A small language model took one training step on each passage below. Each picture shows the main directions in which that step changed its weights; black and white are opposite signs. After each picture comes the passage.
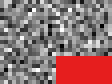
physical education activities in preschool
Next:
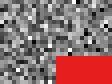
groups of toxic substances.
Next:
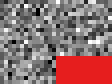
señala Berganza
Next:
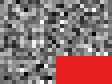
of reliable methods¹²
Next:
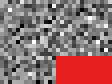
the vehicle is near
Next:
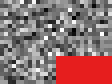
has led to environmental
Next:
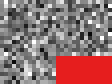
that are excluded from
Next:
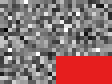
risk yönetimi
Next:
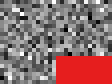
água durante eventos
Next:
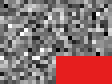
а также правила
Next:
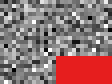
baixo custo:
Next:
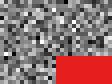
the neuron’s
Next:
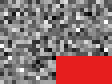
on their own the given materials
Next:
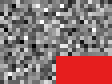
enterprises in the activities
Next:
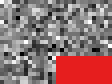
into training (70%) and
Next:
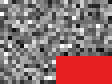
to make our environment green.
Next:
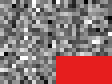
promote rehabilitation
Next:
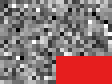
the universal values of the
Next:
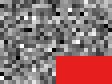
load movements is a significant
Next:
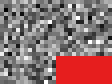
and he proposed Klee
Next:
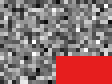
ρ is air density
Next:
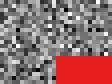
widget as follows : -
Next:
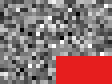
as well as that they
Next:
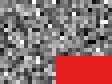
profesor, a
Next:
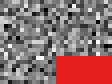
in India, based on several
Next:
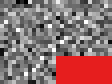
на рівні спеціального
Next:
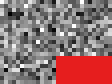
с разделением
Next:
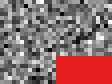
sum of its parts, and
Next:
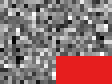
the help of graph visualization
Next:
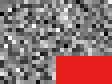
- E \right)
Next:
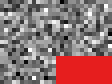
embedded are
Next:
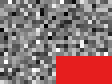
activation energy vary with the
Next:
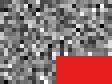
come uno strumento di
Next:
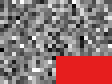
Revision Date Author
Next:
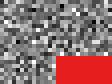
in the brain,
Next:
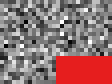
citação direta.
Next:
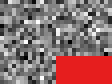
y una zona al sur
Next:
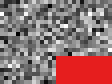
method for suppression of
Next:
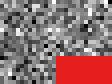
на конструкционные
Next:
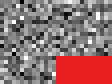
how to better protect
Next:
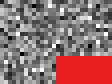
mehnat resurslari
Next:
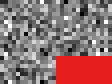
como o conceito de
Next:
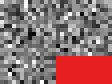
ANIL SINGH,
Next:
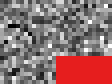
metal nanoparticles
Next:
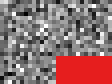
paro estructural,
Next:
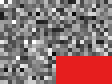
blur in the area of
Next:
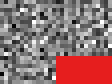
that there is high hope
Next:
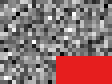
to ask whether or not the
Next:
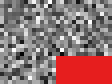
overall average score (M =
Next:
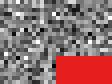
and actions taken by organizations to
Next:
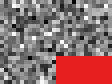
a substantial improvement when
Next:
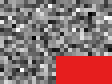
distributed environments [5].
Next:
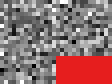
lógica extensional
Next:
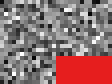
faollik mamlakat
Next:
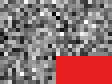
сифат, кам
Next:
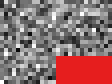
na znanju,
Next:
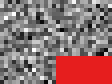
A control ECG was done
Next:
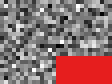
inson sifatidagi
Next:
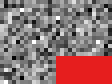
the very evidence indicating the
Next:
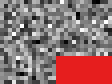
used as composite floor
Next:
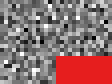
the tensile modulus
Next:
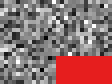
химические науки,
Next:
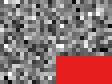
function in the short term.
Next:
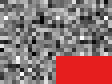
execution. The stability and
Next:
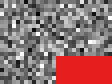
ekstraksiya qilish
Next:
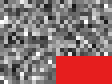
The protonymph,
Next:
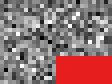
definition of human-readable
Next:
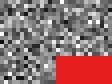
All authors read and approved
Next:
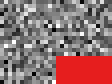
model. Dielectric studies
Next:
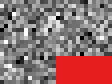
горы на 40
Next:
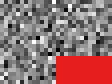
the Z buffer records
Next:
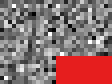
the students' overall confidence
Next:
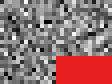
starting from 0 where the
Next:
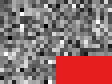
de cada tipo de mosto
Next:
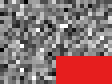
to prevent further damage to
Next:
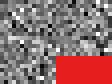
single crystals and thin
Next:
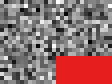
natural ou artificial e são
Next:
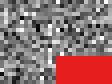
corruptie in de
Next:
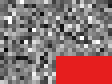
часто опальні
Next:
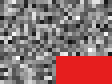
for maximum utilization of food
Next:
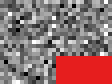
and vice versa
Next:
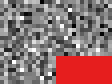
with easy configuration
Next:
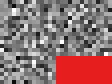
strength of bundled
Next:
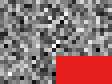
operator is that it is
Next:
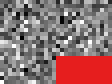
sustainable use of lavender
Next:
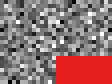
been identified; the psychological
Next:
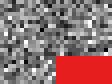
Industrial Policy
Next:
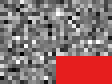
meets all these requirements.
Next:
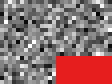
a spatial resolution of better than
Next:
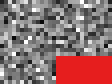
yaratish zarurati
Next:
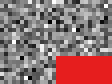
On his idols of the
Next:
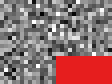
found in the teaching aptitude
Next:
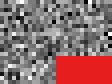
This is an assertion
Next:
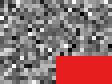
Keywords: Dental
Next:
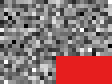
adapt I_n^l
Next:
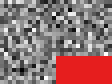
в цифровій
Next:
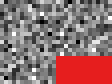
through morphemes,
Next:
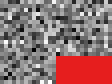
approaches from the point of view
